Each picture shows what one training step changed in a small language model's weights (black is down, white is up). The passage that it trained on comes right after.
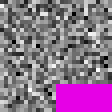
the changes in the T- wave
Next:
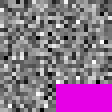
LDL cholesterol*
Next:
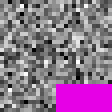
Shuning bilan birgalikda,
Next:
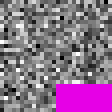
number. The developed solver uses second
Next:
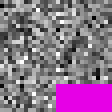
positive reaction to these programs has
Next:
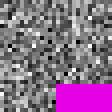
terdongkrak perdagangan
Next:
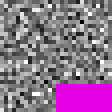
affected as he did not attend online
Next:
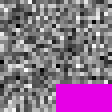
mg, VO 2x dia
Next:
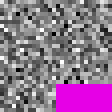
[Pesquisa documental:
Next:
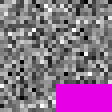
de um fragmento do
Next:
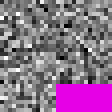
ideas for subsequent legal
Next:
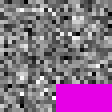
didaktika fani bilan
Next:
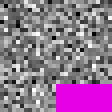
agricultural by-product in
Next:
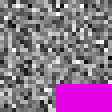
development plan, namely: - a)
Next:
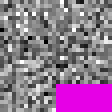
- Center teaching and learning
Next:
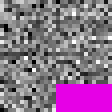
cost functions are derived from information
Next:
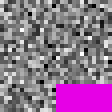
During the dry period and when
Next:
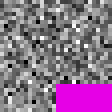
Dada la influencia que sobre la
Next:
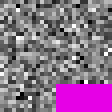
de múltiplas
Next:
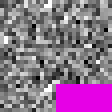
is one among five principal procedures of
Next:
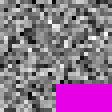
o por unidades de servicio o
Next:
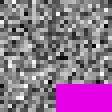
será publicada en 2023.*
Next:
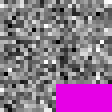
au fost scoase în
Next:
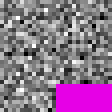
chalkashliklarga olib kelishi
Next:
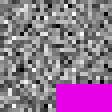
enhance accountability, performance
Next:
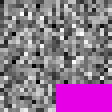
избегать излишних
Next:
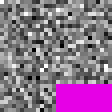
also passed using P2P
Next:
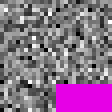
est nécessaire d'en
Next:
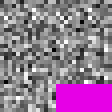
influences the decision to use the
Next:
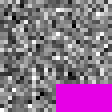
write the text of this
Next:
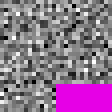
choose it from dictionaries
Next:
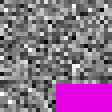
likuid Setiap orang
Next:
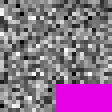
₃ Extract K
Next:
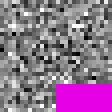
of Teacher Disciplinary
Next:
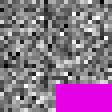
Didactic Foundations of
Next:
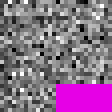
aligned with clinical descriptors,
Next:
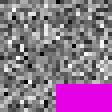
de un ciclo recursivo
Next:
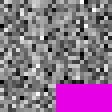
nucleus stained purple and
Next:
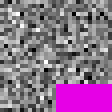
by human vision. To stand out
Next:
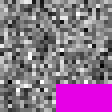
jaren heen op minimale
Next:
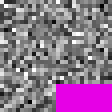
study is useful in estimating
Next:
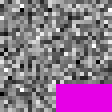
recognize that the specific city within
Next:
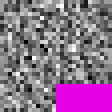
perencanaan desain,
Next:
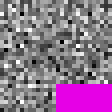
анализ показал, что
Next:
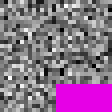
Figura 61. Daño
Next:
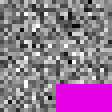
of the direct requirements of education throughout
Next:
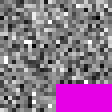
dedicated business developer to understand
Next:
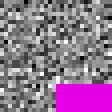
Research and Applications*, 6(4),
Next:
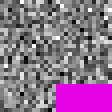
Ústavný súd
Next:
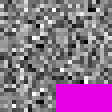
a deep darkness of
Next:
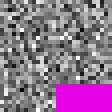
2.1 Spatial framework
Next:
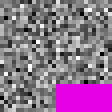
eng aniq ifodalanadi.
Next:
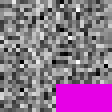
introduced with an example.
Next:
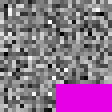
ham to’liq rioya
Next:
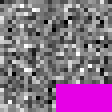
disease detection, offering a
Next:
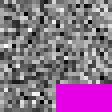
coconut shell
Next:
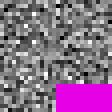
were observed from the plan view of the
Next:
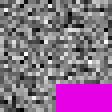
of CD4 T-cells
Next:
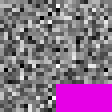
a necessidade de se existir no
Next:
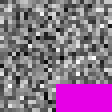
S, Darcy MD,
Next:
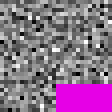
secretion of abscisic
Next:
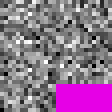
Queiroz Paschoalino
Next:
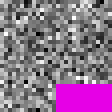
bolaga mustaqil
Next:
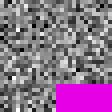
impact on job satisfaction.
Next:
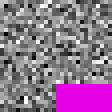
refinement and resolution of
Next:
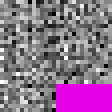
бўлишидан воз
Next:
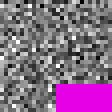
curricular ao componente
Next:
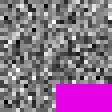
curriculum in which such a
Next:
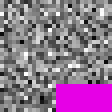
культурних цінностей
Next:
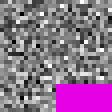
the design of soft robot
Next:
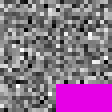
in kilovolts).
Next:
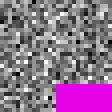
matter of great concern over
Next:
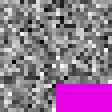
that is carried out and applies to
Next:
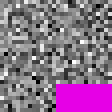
metodik asosda olib borish
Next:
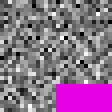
En la investigación mixta, no
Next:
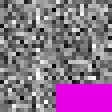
between the two groups. This suggests that
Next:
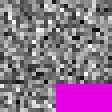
cycle for 10 sec, and 3
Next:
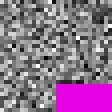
venoso central na unidade de
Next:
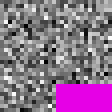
Узбекистана (в
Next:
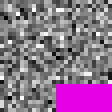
Engineering Dr.
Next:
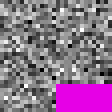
all datasets by reducing
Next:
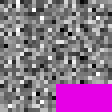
The authors declare the
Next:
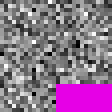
ontology. Ontology is used to
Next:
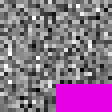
an accused is invaluable.
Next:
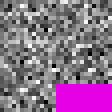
qualitative analytical approach supported by
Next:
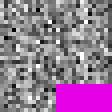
чинних стандартів і
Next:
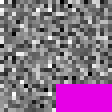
The results given in Table 1 show that both
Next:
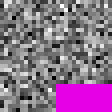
not exhibit specification
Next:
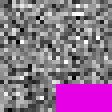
randomly selected (using
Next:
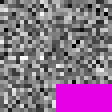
Table 4. Recruitment
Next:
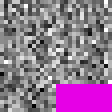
партійної системи та
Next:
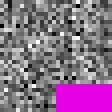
demonetization effort
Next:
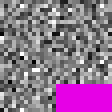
them a facility with its use that would
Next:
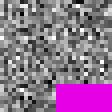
оларды дамыту
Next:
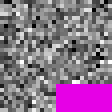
expected to have more successful marketing
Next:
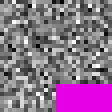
*Sem. Virol.*
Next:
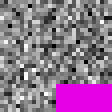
A variety of techniques have been
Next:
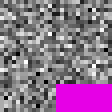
relationships that could be construed as
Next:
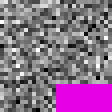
train applied talents who have a
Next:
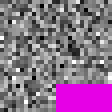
a potential conflict of interest.
